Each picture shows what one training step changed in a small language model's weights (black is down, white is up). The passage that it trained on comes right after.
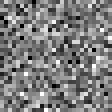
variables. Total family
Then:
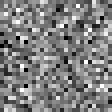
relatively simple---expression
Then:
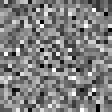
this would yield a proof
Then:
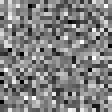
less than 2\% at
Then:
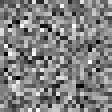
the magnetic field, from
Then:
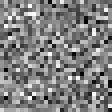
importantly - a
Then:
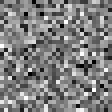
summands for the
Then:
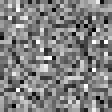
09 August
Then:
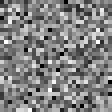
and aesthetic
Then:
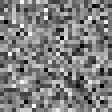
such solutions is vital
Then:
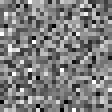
expectation value. The coupling
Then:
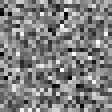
the diagnoses include
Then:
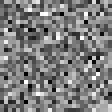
- LSASF
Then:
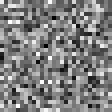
where we introduced the notation
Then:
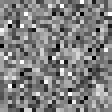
Kerr bound,
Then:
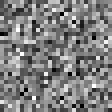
multiple cells and performing the
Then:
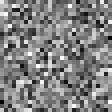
or $B -
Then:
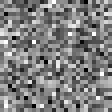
of $X$ around
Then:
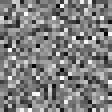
that is, by means
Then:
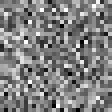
More pubescent
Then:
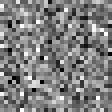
the past 16 years,
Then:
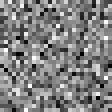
subbigroupoid is
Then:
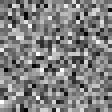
condition}\ for the
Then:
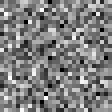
employees related to
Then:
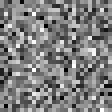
to be able to maintain
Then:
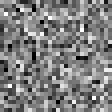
side in Fig.
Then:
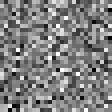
speckle noise,
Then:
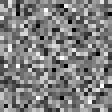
provide a platform to
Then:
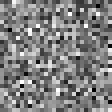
or the level of
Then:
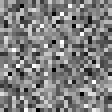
implementation of patient therapy that
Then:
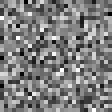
technical agreements thus
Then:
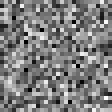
programs. Using
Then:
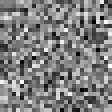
Murmurations of
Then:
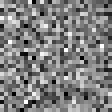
boundedness condition for approximation
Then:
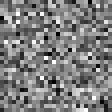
a much larger amount.
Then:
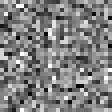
Protons in
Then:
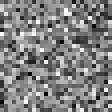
the high-cycle
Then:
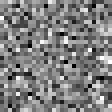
were no effects at any
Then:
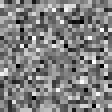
they have positive views
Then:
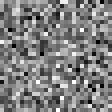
advantage over the standard
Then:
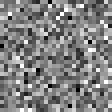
drying in sun
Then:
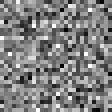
by analyzing the differences
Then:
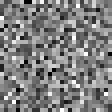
solvents and often
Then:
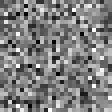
was just suggested. In
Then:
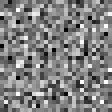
visualized as red
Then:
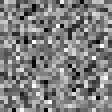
\item It has exactly
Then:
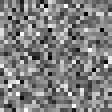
g of polymeric
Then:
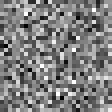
of the SGWB
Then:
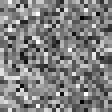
integral solutions of these equations
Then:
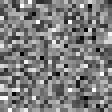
with $n\geq
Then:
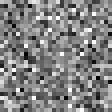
functions $\psi \colon
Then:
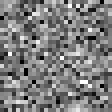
monomial ideal. Let
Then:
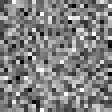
given progenitor,
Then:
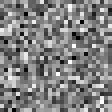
are necessary for a graph
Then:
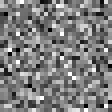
has genus zero,
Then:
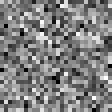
the anomaly.
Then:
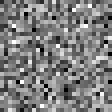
from young people.
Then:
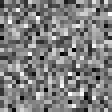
A), $$ and hence
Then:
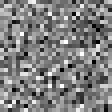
an interpreter cannot be
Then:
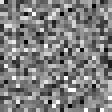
must be used for any
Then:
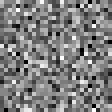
plot treatments. The
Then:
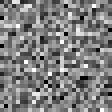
to our situation with
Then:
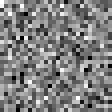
out of the reaction plane
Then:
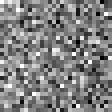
space over the field
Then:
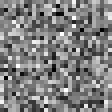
how the curvature and expansion
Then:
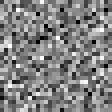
alloys are the
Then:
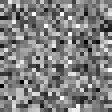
the real-valued case
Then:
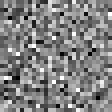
D and E, and
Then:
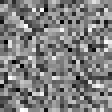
who underwent
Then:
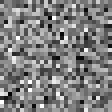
the changes around them,
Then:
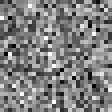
ns -set and
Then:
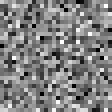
Therefore in such a situation
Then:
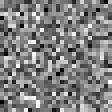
is significantly larger than
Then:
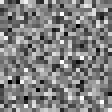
for this reason, virus
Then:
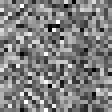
study of Morita equivalence
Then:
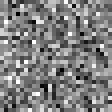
that $Z$ is
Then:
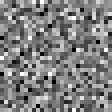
Their full width
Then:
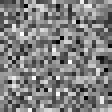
of the devices used.
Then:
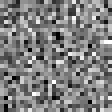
“body,” that
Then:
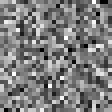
It is known that all
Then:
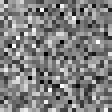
a significant island
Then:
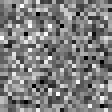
no backtracking.
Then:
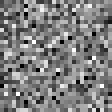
should be revealed.
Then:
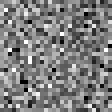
details of these techniques,
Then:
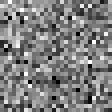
deformation field within core
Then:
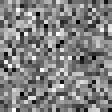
Apollo is highly
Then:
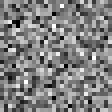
like state II,
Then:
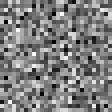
better understand how this
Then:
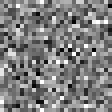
standard of living help
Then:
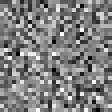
setup, the power of
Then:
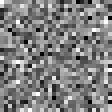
that results in the highest
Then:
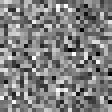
order of magnitude at the
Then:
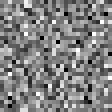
1$. Pick a
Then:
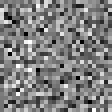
downloads, reference
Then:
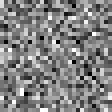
angle as a function of
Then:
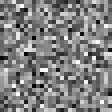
Received: from
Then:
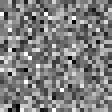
curve around the torus,
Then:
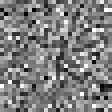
n}$ are maps obtained
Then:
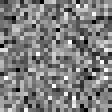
this case. Both the
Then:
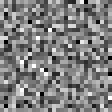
survey [13], as
